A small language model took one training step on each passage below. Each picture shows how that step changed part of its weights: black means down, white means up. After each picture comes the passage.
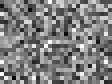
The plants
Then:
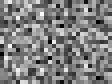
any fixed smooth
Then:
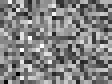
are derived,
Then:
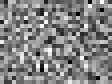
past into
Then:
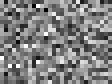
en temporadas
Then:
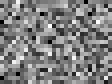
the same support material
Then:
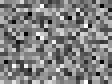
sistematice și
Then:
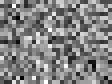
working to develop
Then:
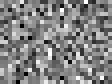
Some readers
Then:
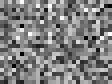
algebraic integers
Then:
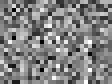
it is found that
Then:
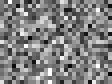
E2, and
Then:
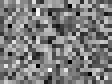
the frequency
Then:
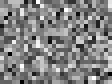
the fuzzy
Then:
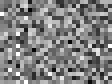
A'$ be a
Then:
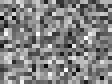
compactness of
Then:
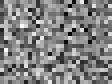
aid of the
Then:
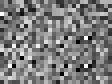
In particular, in
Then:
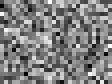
The only place
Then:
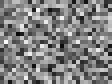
the treatment
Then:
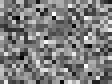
fundadas desde
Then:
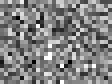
follows. The
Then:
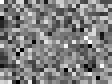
technology among
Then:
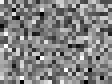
behavior, we
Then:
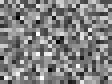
comparison to the
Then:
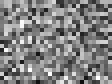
of the target
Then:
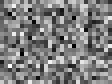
a mean value.
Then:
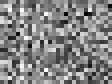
that, when one
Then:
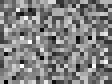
in the previous
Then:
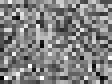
follows from the
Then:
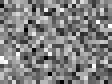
be the source
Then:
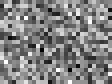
\in \Z
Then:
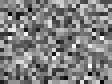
at prime
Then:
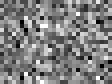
employees within
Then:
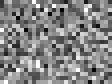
shoulder to
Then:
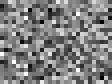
B) \equiv
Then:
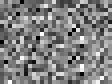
de conejo
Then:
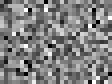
L (Fig.
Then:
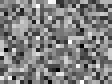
on $\Omega$
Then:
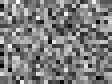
any higher order
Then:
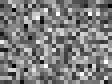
The idea is
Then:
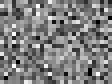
$x$ to
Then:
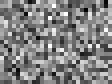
identificat de
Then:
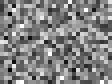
Sun light
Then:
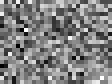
las penales -
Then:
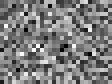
de nervo
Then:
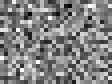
polynomial decay rate
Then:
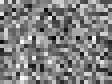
form of the strong
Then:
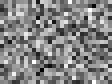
a pre- and
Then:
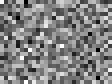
improvements made in
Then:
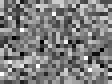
dos ideas
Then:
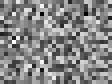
first that the range
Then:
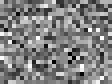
de varias
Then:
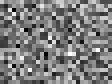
parameter filters
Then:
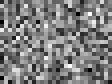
has the lowest
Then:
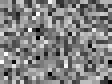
to acquire
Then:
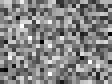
of groups) can
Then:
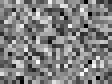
the proposed system
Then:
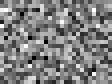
Digital education
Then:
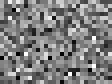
have been used for
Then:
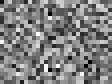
our feet there
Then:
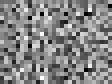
that the data are
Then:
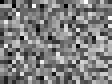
lower labels
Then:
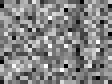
training is any
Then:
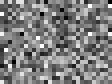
self and others
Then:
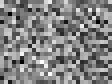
of your
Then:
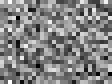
conflict of
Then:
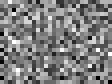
is the image of
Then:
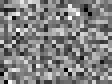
homology groups of
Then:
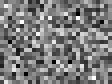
no, never
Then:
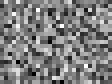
the third order
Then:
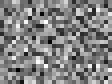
the information about the
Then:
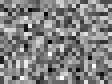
Not all
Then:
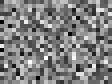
the followed
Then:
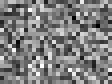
ensayos in
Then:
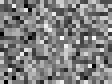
. The critical
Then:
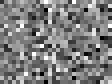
e inserção
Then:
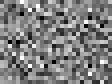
attention on
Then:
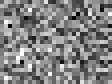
of controlling the
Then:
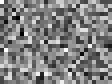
properties of some new
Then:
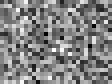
of MRI in
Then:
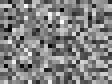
My research
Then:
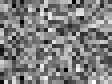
digitales deben
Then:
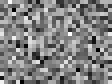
is carried
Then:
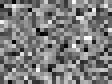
the SUE
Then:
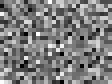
The article
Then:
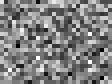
emission at
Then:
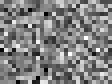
Near the
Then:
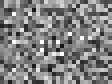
the arrow
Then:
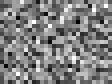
the Hospital
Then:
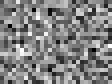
the future
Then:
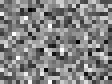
First language
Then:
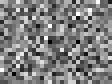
account the effect of
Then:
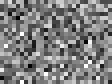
estimates} The
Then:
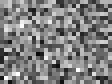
of increasing the
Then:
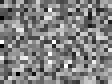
Constraints on
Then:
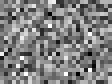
started in
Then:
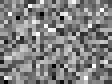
on the infection
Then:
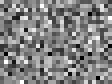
4 factors as there
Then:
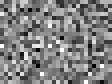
Mots clés
